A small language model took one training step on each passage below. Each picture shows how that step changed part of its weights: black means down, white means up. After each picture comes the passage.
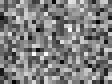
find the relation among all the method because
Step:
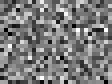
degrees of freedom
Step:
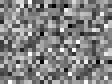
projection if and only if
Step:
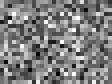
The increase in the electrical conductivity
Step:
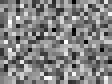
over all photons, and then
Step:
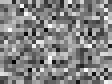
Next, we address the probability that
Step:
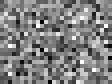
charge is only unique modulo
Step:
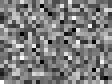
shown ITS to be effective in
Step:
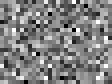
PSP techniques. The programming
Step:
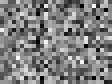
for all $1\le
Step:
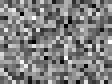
well with the susceptibility obtained
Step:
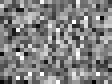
requires fewer examples to do so than
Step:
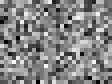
the Pauli exclusion principle.
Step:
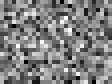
We decompose the rest into
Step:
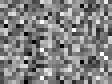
axis because the direction of the spin in
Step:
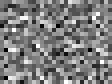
infrared spectra are all
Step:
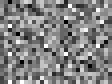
with Krylov subspace
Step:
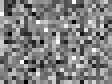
eruption, where all the
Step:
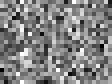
in the best way possible while taking
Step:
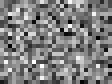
Assuming galaxy age as the
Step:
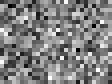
approximate scaling behaviour (14)
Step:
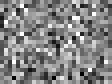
systems, such as the recently
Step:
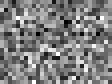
is quite small, and to do
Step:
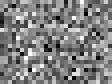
supplies only the initial point of
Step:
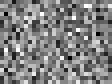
criterion. It is also possible to
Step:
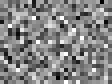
we take away the points in the
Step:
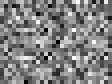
from the point of view of the
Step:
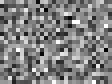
similarly for subsystem B. However
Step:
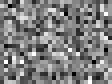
be estimated as \begin{align}
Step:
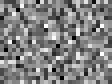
of these studies are merely
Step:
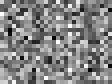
Cornell University,
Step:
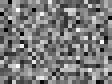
bootstrap versions of
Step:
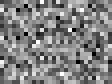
naturally, demonstrating the
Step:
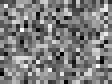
rotation curves along the major axis of the
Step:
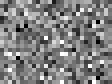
the coloured Higgs
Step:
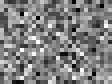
lag even exhibiting strong negative
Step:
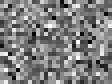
mixtures to the case when the
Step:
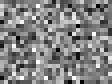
SSTable groups.
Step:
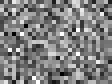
the parties' inputs in the
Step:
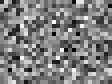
can be reconstructed within a
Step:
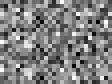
Codes} \author{ F.
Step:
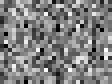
the shape of the background depend on
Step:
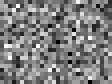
to determine the specific-heat
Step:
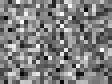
in each of the co-added
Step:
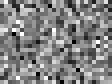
of mid-range SNe.
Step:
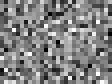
present an innovative approach to
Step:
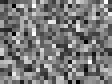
needles that are not allowed to
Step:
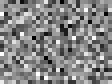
Shipton, Cotter,
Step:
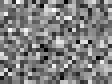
= \begin{pmatrix} 1
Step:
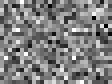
from point to point in spacetime:
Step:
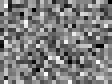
hard-disk gas when particle density
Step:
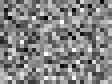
curve. In such a case, it
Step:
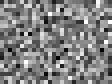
last decimal place and have
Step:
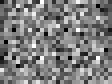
practice of NRG to
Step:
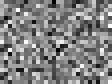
SV~Cen from our discussion
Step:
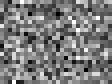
like to thank to Efrain
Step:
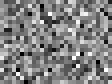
a one-dimensional lateral
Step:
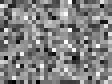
distribution can then be chosen based on signal
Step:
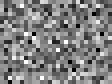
what is usually known from the study
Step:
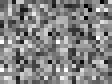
and CPS1, CPS6
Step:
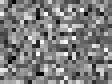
$d$-wave superconductors:
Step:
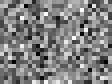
direction and get the conductivity,
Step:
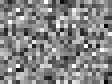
Indian Ocean and
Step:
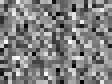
the source of the UV
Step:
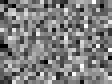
explains the short lasing times in
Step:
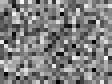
of baryons in the frame work
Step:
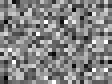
6(a) shows the
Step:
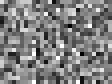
the model parameters. The latest result
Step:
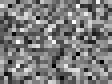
angle. We confirmed that the
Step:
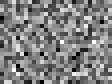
into the internal. Next we
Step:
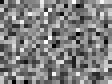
setup. The current needed to generate
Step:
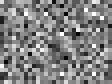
the fully-sampled
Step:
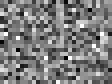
CLS token
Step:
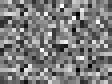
0.1 show JV states with
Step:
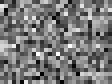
problem becomes too severe beyond
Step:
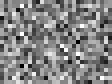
these polarization effects, we refer readers
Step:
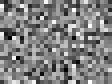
Querying question illustrating
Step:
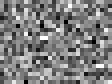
on the $3\times
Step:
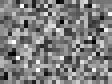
where $m_{e}$ is the
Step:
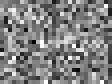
at 10 mV bias from a
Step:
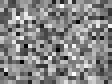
is the vertical inner
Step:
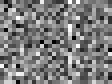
almost as elongated as the
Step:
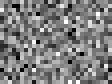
obtained from the commercial
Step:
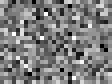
$Y_l$. Due to
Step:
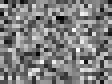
in which synthetic reverberation
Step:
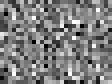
of venues. The
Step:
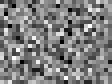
rate of FII can be reduced by
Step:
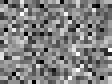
satisfied because we can find a
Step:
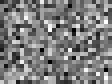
fluctuations, bins that contain fewer
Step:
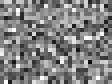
\caption{The Hunt and
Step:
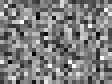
spin torques on the DW
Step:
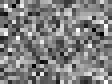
single subband approximation of the
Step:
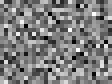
a nilpotent Higgs field
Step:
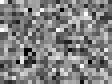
admits two limits, the
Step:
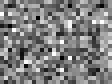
temperature $\theta_{\parallel,
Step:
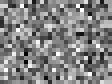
rate, we computed the contributions to the
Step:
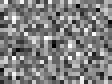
of BATSE data while
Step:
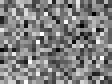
the constraints from the electron and Hg
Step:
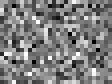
from particle physics and the other related to
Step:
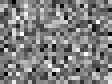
is meant as a rough
